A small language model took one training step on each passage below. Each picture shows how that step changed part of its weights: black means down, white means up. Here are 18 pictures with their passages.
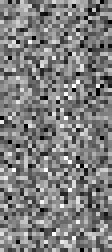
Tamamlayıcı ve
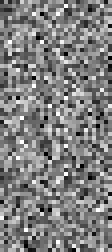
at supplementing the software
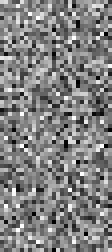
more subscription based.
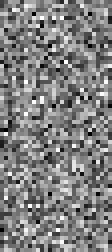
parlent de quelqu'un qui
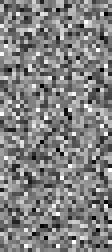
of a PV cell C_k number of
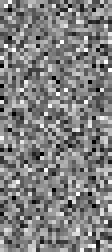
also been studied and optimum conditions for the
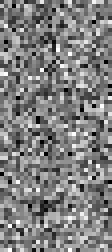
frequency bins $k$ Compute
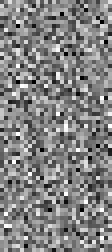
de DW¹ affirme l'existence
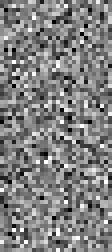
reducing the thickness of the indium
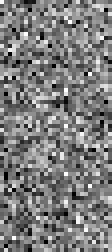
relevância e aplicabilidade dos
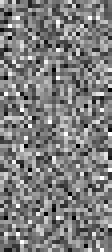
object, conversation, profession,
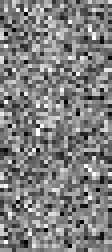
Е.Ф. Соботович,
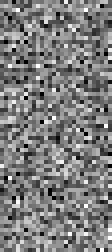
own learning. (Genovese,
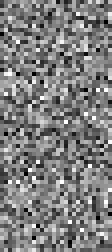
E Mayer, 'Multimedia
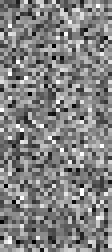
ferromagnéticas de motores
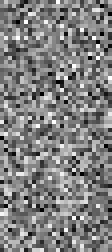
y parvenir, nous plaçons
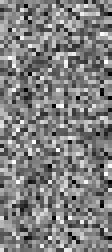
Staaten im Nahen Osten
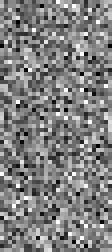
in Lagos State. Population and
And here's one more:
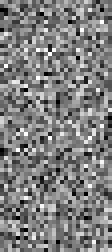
3. Бериханова Р. Р.
